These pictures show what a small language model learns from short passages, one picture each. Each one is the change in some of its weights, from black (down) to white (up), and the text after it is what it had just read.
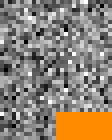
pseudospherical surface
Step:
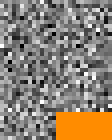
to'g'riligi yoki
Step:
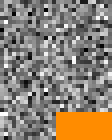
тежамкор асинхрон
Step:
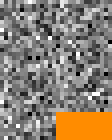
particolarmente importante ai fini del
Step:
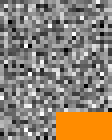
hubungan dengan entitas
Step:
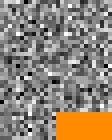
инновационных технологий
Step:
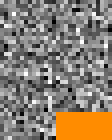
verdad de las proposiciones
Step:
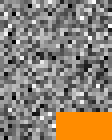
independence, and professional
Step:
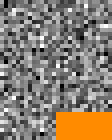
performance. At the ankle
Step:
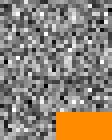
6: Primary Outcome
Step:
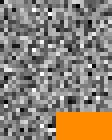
$9$}. This is also visible in
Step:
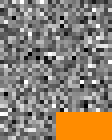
We have shown how the quantization of
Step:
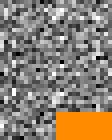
Santos. 2021. *Cidades
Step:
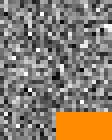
the probability of uncovering state
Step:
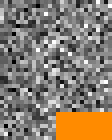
Classes \\ Covered by
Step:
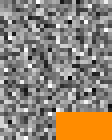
negatif ditunjukkan
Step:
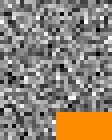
justo que ele diz haver
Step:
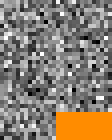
levantamento de Denes,
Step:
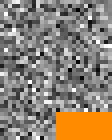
rate $\gamma$ is given by its
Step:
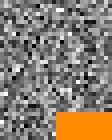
of teens and their parents**.
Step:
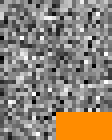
is, in regions where the diffusion
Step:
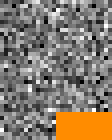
surplus charges in the whole
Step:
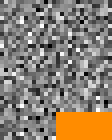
jovens. Do nascimento
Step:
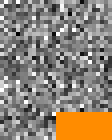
певний референт
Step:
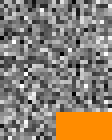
when the star rotates, we might
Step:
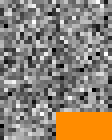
allows us to perturbatively
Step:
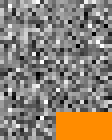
ish vaqti, ish soati,
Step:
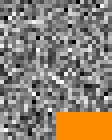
typisierte Verbindung in
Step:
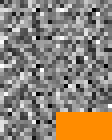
S. Nah and K. M.
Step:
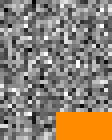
наших анализов мы
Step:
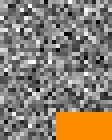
converge and are known to perform
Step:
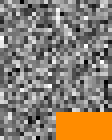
Presiden RI adalah yang
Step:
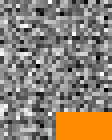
bir qancha izda qolib
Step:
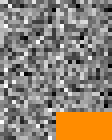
secco e più internamente una
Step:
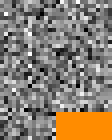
as log(A), indicates the output
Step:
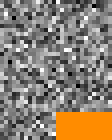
spinorial and vectorial representations as
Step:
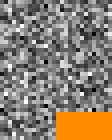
față de fenomenul
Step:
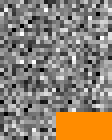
проростання насіння у
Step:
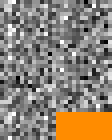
қараб: бутун
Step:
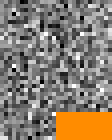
found that the Pilkada results were
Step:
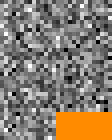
caso comunidades negras del
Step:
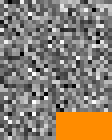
в него теплоносителя
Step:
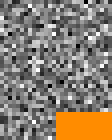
still a work in progress and this
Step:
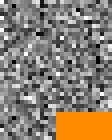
spin-polarized trapped
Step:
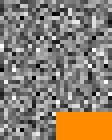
Bildungsbedarf in
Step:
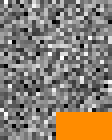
identical cells or cells with
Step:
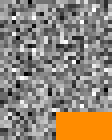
da importância do estabelecimento
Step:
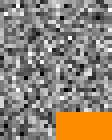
fluctuations for the thermostat
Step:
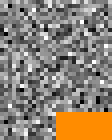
effective range. The $T$
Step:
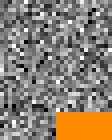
nomzodi, dotsent.
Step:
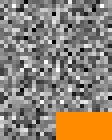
17 3. Safarov Firuz
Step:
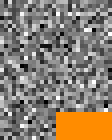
graffiti presenti sono
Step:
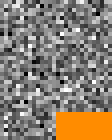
three reconstruction algorithms:
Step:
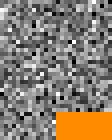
Arn et al. Diretrizes
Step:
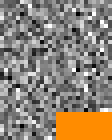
law at the interface and in its
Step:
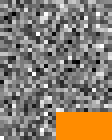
гўзал ахлоққа
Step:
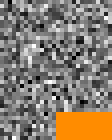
electron processes close to the boundary are
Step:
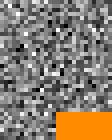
such as high-aspect-ratio
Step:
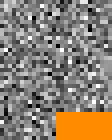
современные руководства
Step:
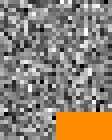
by fixing the number of unit
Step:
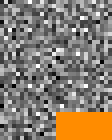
(on average 4.2%)
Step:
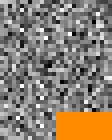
space. One can then define its {\it
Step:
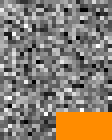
dan sebagainya. Dalam
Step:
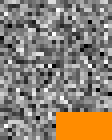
structures in intermediate
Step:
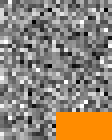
yên naverokî û
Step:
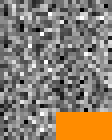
effect of the water also enhances
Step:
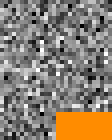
perspectives. *Crit.
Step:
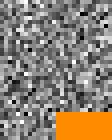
(4th-row) classification
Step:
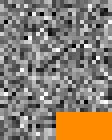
operator is considered. Both
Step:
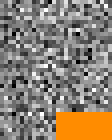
$g-2$ can be explained
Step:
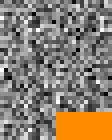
T. Cunningham and J.
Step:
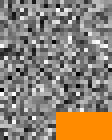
as a certain number of standard
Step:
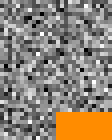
from HFC-VP's output
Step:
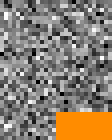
de campo, realiza uma
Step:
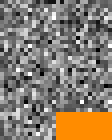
easy-plane anisotropy
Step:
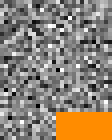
the stress of their magnetic fields. The
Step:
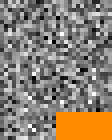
généraux de droit
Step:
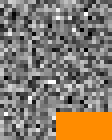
the magnetoresistance obtained by
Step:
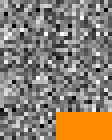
29 de dezembro de
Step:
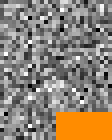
колонияларининг ўсиб
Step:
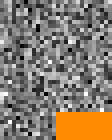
Madurese 12 children
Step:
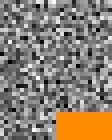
capable detecting photons emerging
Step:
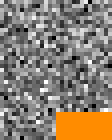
respect to the source along the
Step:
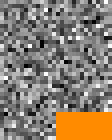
explanation of this fact can rely on
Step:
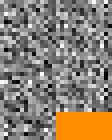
endi tabiblik bilan
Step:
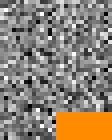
редактора), Р.Р.
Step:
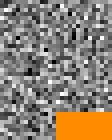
полёт в Космос.
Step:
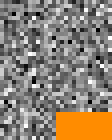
fizika, siyosat,
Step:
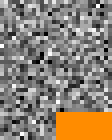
ON and one with the Anti-glow
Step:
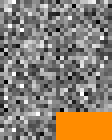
қайталанып, не
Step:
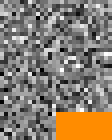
theoretical value of the growth rate
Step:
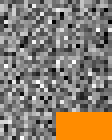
xil fonemalardir,
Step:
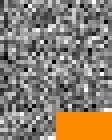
a distance of 8 kpc, the
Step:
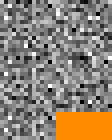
arasında ilişki
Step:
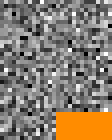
similarities as well as the differences of
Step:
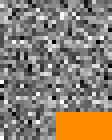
realizados para avaliar os
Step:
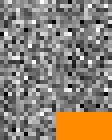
пыльцевые зерна;
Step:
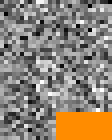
similar result has been found by
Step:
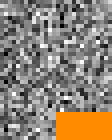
that any predictions based on (or
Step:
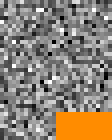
characterized by peculiar limiting values
